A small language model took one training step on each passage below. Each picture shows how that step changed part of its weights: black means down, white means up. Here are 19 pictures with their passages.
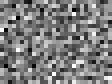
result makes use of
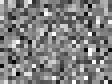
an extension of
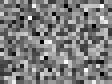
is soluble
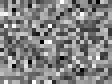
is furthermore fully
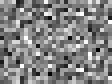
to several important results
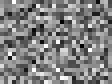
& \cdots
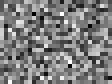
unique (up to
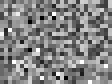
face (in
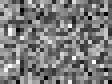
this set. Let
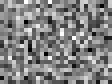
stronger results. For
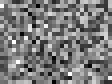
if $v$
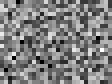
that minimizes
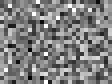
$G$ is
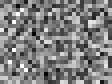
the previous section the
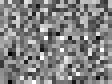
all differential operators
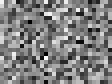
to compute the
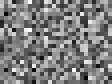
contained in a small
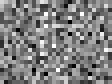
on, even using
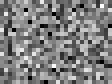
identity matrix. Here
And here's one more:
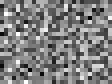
between $s$
